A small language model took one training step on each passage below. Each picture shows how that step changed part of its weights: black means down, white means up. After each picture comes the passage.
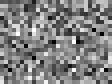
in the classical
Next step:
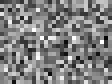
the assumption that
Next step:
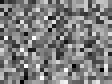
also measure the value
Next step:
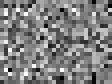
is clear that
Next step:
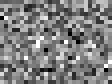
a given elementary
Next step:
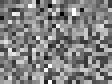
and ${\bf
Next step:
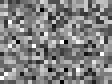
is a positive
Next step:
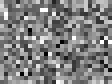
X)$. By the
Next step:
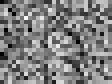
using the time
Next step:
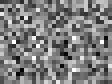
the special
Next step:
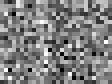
It is not
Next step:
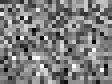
the previous
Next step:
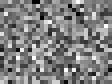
view of
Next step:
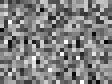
is thus
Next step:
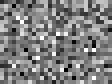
however, the
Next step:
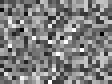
then according
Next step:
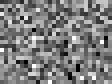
the product of
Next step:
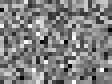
each $g
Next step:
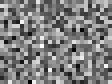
region up to
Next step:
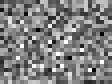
then derived
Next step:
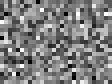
are set to
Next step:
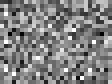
but that are
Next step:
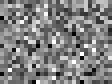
Haar measure
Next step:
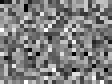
assume QM
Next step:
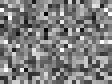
data must for
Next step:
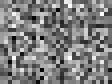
Inflation is
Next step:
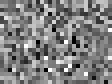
$X$, then
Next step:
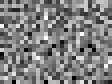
objects that
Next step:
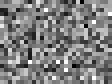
algorithmically working
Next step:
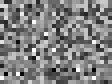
3 at each
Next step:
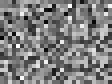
closure, the
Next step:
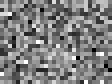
equations. In this
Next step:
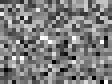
therefore, the
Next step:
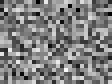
us define the
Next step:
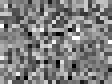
space $\beta$,
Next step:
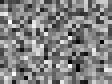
for some $
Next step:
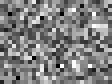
to have further
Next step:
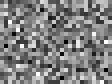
is equivalent to
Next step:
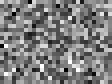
a one-dimensional
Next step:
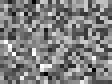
typically for
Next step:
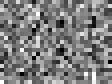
cause land
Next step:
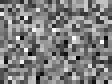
the process of
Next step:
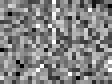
norms from
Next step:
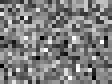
the motivation
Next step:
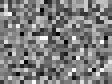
values of the total
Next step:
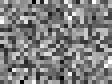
combination of
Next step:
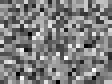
special distance
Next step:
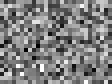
To construct
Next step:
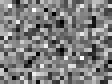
came up.
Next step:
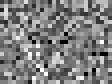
magnon and
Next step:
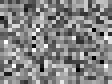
inequality and
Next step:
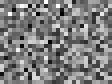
{\it Phys.
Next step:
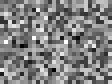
and a single
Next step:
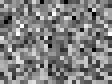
Normal University,
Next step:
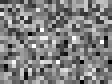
the right hand
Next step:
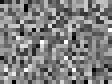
assume that $b
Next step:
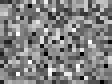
we introduce the
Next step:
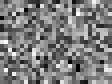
for several
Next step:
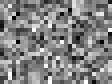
&\le q
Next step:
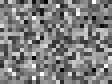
transformation at a
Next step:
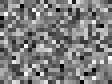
Wigner distribution
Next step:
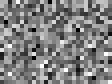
basis in the
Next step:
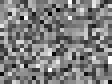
schematic in
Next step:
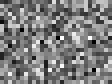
to time from
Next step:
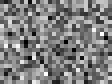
as it stands
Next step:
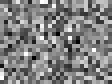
points correspond to
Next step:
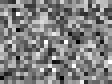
The action,
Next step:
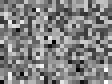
and on the
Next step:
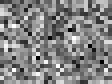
by $\zeta$
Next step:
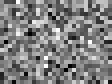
We choose the
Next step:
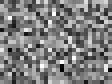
\tilde \varphi
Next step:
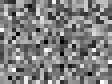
This metric
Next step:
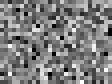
initially in
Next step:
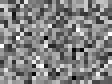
moments and the
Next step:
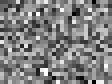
the cocycle
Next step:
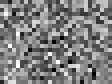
single photon
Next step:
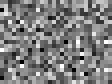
are reduced to
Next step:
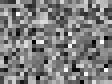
The use of
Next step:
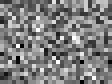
to the right,
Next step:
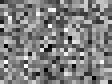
where \bea
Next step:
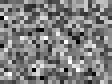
a reduced
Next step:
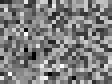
changes in the
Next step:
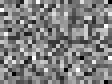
rational function of
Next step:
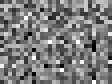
quantum algorithms
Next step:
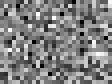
exact functor
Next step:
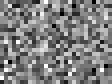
They contain
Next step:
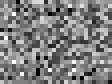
provide estimations
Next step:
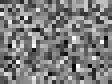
the optical
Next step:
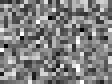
leads to a
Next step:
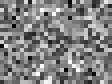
a smooth,
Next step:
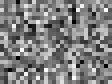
gold was
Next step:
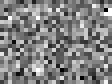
can be denoted
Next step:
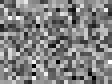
now and give
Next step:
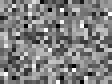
kv -
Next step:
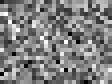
for a general
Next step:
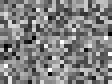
and discuss results
